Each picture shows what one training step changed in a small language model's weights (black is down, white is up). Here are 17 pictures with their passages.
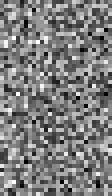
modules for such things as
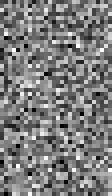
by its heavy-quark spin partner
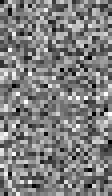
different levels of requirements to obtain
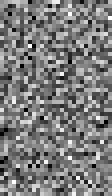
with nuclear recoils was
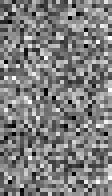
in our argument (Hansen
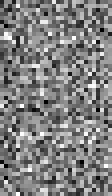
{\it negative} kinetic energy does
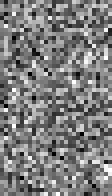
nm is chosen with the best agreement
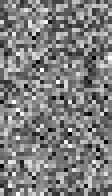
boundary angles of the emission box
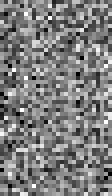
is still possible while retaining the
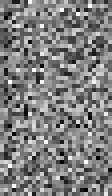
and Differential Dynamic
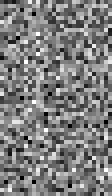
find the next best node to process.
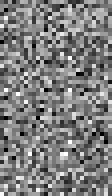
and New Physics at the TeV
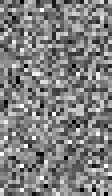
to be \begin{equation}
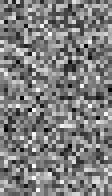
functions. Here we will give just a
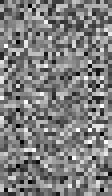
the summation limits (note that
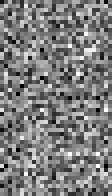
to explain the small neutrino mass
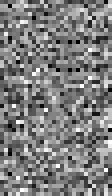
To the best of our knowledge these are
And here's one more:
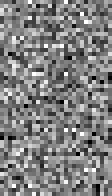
\(\theta\) increases in the
